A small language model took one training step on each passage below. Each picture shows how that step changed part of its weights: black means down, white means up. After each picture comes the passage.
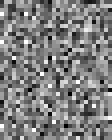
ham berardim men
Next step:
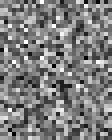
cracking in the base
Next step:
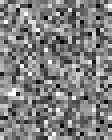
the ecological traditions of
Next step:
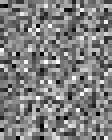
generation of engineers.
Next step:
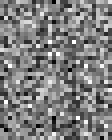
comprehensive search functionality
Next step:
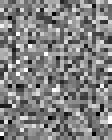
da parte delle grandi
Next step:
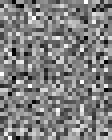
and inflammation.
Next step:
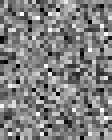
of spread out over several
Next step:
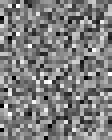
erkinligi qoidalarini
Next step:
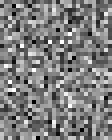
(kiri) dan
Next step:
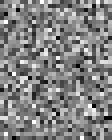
month via email or
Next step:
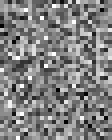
in relation to the team
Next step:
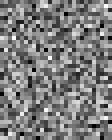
amalga oshirilishini
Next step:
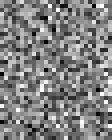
running the simulation, the
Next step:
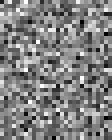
growth in aircraft composite
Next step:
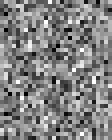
key file. The key
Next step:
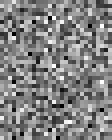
с очевидностью
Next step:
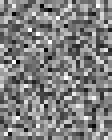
erg met de deur
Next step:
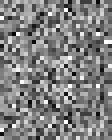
ilgilere sahip
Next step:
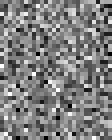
those buildings in general and
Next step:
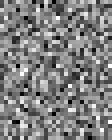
the ongoing German
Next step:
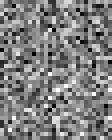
pseudo R^2
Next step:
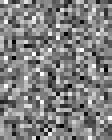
Hypothese spricht
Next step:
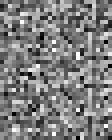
point of view application of
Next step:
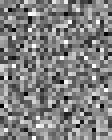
fossil fuel generation
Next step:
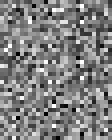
and 20 underwent open
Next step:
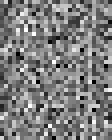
«Journal of Engineering Research
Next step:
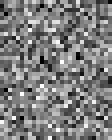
8 Conclusion This study
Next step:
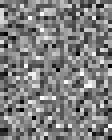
used in this study was 40
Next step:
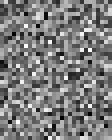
actuaciones y cuidados
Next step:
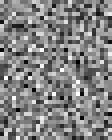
Del Giudice et
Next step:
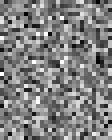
Woolf, a
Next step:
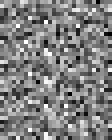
instituição financeira internacional
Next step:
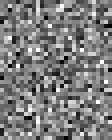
elementos relativos a la
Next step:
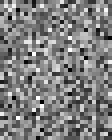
girls. There are
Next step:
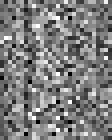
маҳр қилса
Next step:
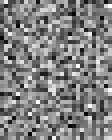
Hadoop framework. It
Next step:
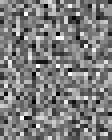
consumo consciente,
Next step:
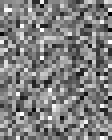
was to determine the rate of
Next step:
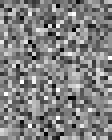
as well as vegetative
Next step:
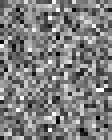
constituant une infrastructure
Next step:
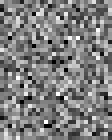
Sharma P.
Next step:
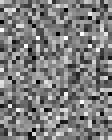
deb izohladi.
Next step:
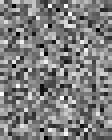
deux pays se sont
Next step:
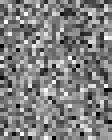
pressure sensor. Valsalan
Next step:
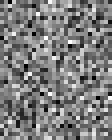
diseases. It is considered
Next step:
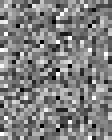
penanaman modal, serta
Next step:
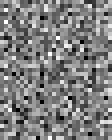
for translating words and
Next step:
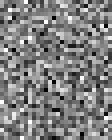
response and rapid recovery to
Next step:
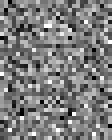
Université Catholique
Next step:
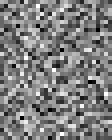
3 establishes that the
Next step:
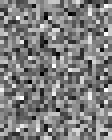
large scale simulation processes and applications
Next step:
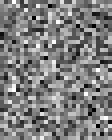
it either (1)
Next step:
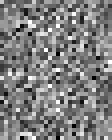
ресурс] //
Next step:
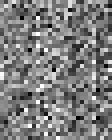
проектах или
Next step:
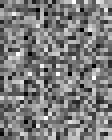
чиқиб ўз
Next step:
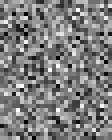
crop and the same
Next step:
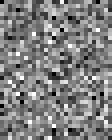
estructura completamente
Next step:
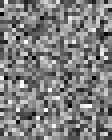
tasting. At the
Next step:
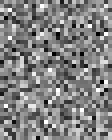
the conductance response less
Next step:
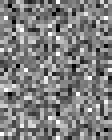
including the shoulder internal
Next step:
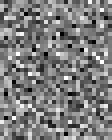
prestação de alimentos
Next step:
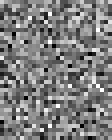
interações e os pedidos
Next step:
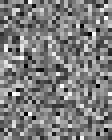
on the uniformity coefficient
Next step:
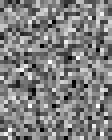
mellitus and
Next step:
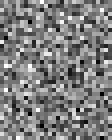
addition to the risks and
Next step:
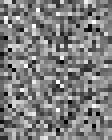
de medidas Computador C
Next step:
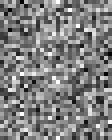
analysis platform provides the following
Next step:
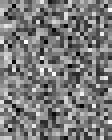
adaptarse a las
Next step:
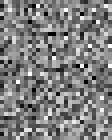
yuqori bo‘lgan
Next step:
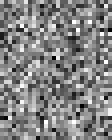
app in the form of an
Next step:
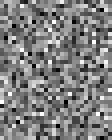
в определения исторически
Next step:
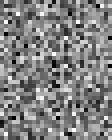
takiej syntezy
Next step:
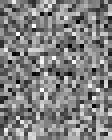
a quantitative or qualitative
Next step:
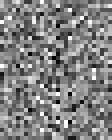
также мистический –
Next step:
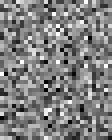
litigation support is
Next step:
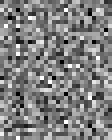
Piantagioni di
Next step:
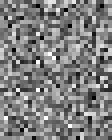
kidney functions;
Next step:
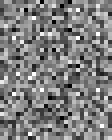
Vilella F,
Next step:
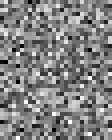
of free (physically
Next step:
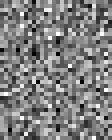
providing unique features that cannot be
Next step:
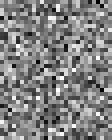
forma conjunta o
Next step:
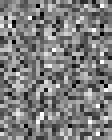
maritime domain,
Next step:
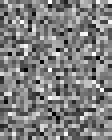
estudo foi aprovado pelo
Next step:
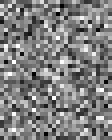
modo de los correlativos
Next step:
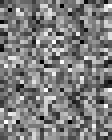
pattern as shown in Table
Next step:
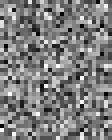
of 19 mm gun used
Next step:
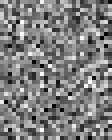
technology is considered a powerful
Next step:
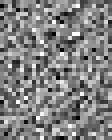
virtue of his
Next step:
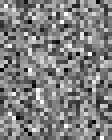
renal tubules,
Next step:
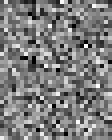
Doğrudan normal
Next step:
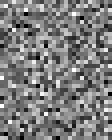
essential with the transformation and
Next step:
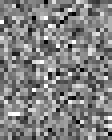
навантаження на
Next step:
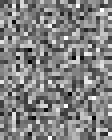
oid bilimlarini rivojlantirish va
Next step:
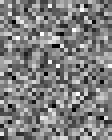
y las no identificadas.
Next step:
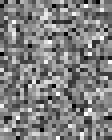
practices for burn patient care
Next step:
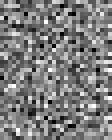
методи на обучение
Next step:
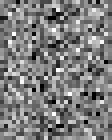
em direitos femininos
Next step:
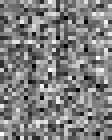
зараження, км
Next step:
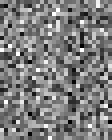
get the results. 6.
